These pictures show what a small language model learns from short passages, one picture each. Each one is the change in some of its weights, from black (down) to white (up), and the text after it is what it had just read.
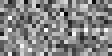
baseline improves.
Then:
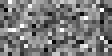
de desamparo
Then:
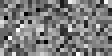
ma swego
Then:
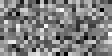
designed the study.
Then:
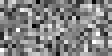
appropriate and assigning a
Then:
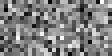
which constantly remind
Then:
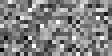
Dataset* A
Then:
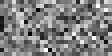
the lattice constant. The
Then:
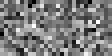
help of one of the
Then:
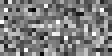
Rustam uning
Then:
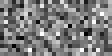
especially in light of the
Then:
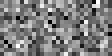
the averaged differences increased
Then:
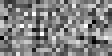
dynamical instability that
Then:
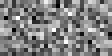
practices collectively proved
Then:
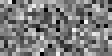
to actively shape and
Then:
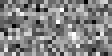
Working Resource
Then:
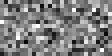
are still coming
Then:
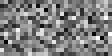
emerged. It is
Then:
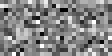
mavjudligi va
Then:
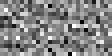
the top side of the
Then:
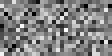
and subsequent
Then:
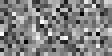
y de la institución
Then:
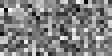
an educational entity with
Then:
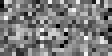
pacientes con casos
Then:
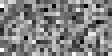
field may suggest a possibility
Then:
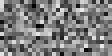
but an equation to be
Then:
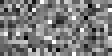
seen that ${\cal
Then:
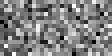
dan د yang
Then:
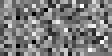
not necessarily those of
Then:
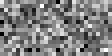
to introduce two types of
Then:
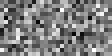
process in the synthesis
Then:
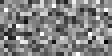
real part from the
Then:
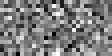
and H7.
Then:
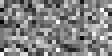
can be contacted at
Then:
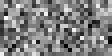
and charginos at
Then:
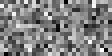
The key idea in
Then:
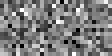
mining, and the
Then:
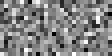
The ComfyKeyboard
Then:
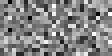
own virtual trace.
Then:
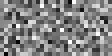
based on the relationships
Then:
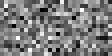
the above mentioned task,
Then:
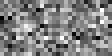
a weaker dependence on
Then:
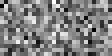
theory to rotating
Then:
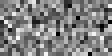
social media varies,
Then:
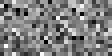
sont les jeunes
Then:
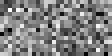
По мере
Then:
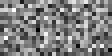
a feedback noise temperature,
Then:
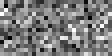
an Auxiliary
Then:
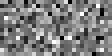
are omitted. For
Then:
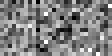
of data, the management
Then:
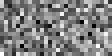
circle, is among
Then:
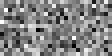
the incoming nodes and
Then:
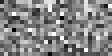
mathematical problem to reconstruct
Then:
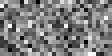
between the upper and lower
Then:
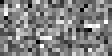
colonization of
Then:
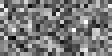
in a stream in
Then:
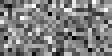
oscillations versus
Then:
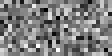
evolving medium not only
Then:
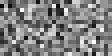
privacy, public
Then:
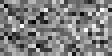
Vacuum wavelength
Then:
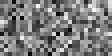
devices, inducing
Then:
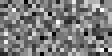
is well represented. The
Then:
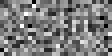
and China, as part
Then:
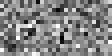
of the battery
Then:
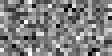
like Jesus,
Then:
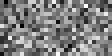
and opaque
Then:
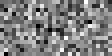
Words: International
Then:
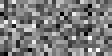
function of $-t$
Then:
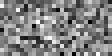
discussion was centered around
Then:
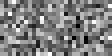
studied Gardner
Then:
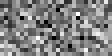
overlap, or it
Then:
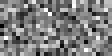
both diagnosis and
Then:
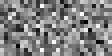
При отборе
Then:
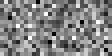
the more expressive
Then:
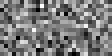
conflicts that appear
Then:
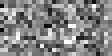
Interaction Network architecture,
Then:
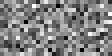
the first round
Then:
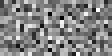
the N-body
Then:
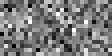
at present [37].
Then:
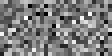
\eeq and \beq
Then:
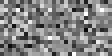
lower values of the coupling
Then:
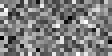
and in the process of
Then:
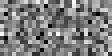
decreases giving rise
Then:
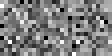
There are many measurements of
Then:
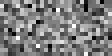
for all necessary cases,
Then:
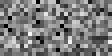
The long time behavior,
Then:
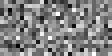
the F content used in
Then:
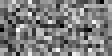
attenuation of
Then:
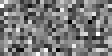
also showed that there was
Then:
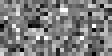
is an important distinction
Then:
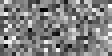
scale. This can only
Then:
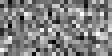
ion valence,
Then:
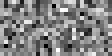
of God’s
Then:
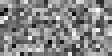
prolongan la vida
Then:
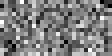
with those of students being
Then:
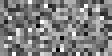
früher als
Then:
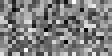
well as the teachers and
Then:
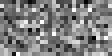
constant term of the
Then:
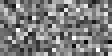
do Porto –
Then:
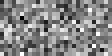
MBS and to each
